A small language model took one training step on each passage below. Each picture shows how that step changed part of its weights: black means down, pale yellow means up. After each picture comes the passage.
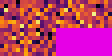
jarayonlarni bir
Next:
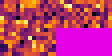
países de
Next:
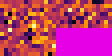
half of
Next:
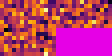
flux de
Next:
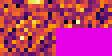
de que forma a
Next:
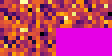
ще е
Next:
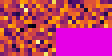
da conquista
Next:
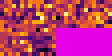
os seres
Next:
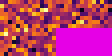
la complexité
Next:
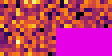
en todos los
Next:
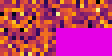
va tuz
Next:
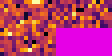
de la Ley
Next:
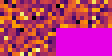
talab va
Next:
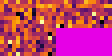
desde una
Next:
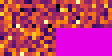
Zaman 3
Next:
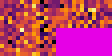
« Kilichi
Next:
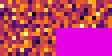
and elderly
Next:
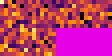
sherik bilan
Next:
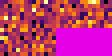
de licence
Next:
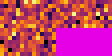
en instituciones
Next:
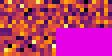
dos professores
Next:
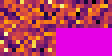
может быть
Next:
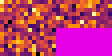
raise a
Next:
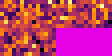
судна с
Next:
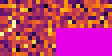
da extração
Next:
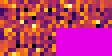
estudadas no
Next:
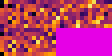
A- La
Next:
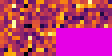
audición es
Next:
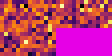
da capacidade
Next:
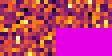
la vida en
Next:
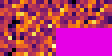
di Dinas
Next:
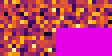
isso, na
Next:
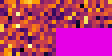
los ganados
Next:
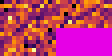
é algo de
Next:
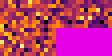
des variables
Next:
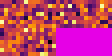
eficiente y
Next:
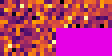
os dados do
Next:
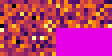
aniqlash va
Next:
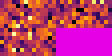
para la parte que
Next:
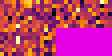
una variable en
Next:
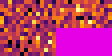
- a outra
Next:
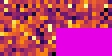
parte muito
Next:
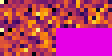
way to
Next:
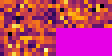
este — ce
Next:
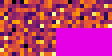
e como ele
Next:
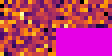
Jovens e
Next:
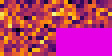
di daerah
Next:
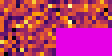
su parte se
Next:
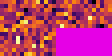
la información en
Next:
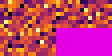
verwenden und
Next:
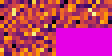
Buning uchun
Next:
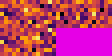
не є
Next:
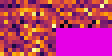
obtenues pour
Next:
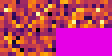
o m —
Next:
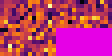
ao longo
